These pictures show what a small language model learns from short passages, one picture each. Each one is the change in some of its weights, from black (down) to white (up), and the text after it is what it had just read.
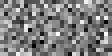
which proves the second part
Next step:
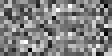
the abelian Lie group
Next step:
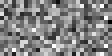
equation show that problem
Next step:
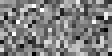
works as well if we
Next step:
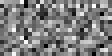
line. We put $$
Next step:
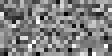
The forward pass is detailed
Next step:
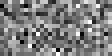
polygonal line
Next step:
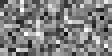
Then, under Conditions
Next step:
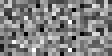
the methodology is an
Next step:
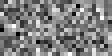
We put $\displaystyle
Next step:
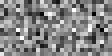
due to some physical
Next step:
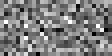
that this is also true
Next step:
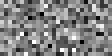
given dataset for which we
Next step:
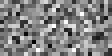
\right\} exp
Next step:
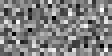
in the time dimension of
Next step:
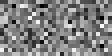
of multisections in
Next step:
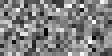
which allow us to obtain
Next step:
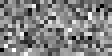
and let $w$
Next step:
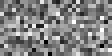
photon number operator
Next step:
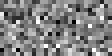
The resulting linear natural
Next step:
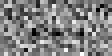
the permutation $\sigma$
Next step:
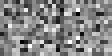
is an even number
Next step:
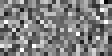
that the tensor product of
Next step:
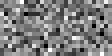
sum of three primes,
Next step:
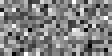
COD components depending on
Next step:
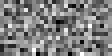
is a natural choice for
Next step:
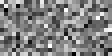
not apply here, since
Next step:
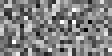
the DAG for the
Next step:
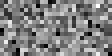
this conjecture remain interesting:
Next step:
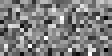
\noindent {\small
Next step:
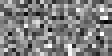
nonparametric regression
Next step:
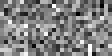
function using a higher order
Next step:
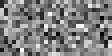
point on our original curve
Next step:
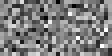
of $\mu $ starting
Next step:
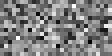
$n \geq
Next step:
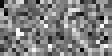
set of labels for all
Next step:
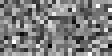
and $f: X
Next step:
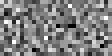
for the time-dependent
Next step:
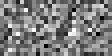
is algebraically closed,
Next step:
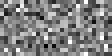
asserted in the spherical
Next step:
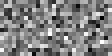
the pre-limit since
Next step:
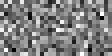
Conditionally on the
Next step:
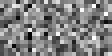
-C \Vo
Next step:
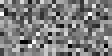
mosaic number of
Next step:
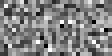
fact that the entries of
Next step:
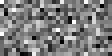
respectively. The {\it
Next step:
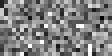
point on a curve of
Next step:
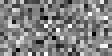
of cubic surfaces (see
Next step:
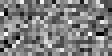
slices in it.
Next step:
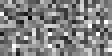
retains a small
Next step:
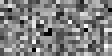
a bipartite component.
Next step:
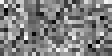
before, using the modification
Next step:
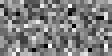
are interested in the distribution
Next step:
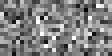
The following implications
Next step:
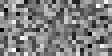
known, then no single
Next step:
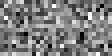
estimate for $u$
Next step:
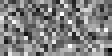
is contradictory to
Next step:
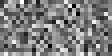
isomorphism over $A$.
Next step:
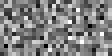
the delivery of
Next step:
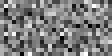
we have chosen the Frobenius
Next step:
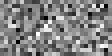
of Lyapunov gradV =
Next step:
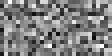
existence, uniqueness and the
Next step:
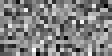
is a structure of a
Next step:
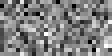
sequence $\delta_k
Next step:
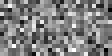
a knot complement.\\
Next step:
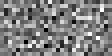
in its class if
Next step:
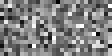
a Morse function and
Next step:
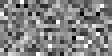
action is given by
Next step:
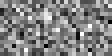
between the best-known
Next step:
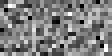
be an arbitrary graph of
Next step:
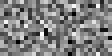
that only two types are
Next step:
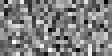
contains the construction of a
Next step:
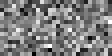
H\"older spaces
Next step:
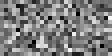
$Y$. Again,
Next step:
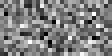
would have to be constructed
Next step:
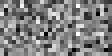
paper proceeds as
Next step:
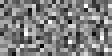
and the Euler numbers
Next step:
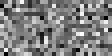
parameters as $\lambda=
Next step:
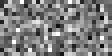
base object of the category
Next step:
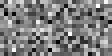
specifically, we have
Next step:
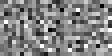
that the number of vertices
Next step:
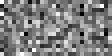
matrices diagonales). Ce
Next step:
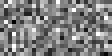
there exists a positive constant
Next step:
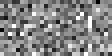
(t)$ by an
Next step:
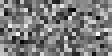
is present, it is
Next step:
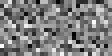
formula $F'\subseteq
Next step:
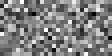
properties. \ProofEnd
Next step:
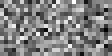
problem for subdiffusion
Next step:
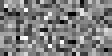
corollary is immediate.
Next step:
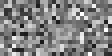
the corresponding Weyl group determined
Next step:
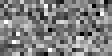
from this period is the
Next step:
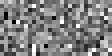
if one takes a function
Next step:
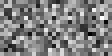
the effectiveness of
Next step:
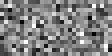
a single-step
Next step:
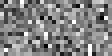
Every transition from a
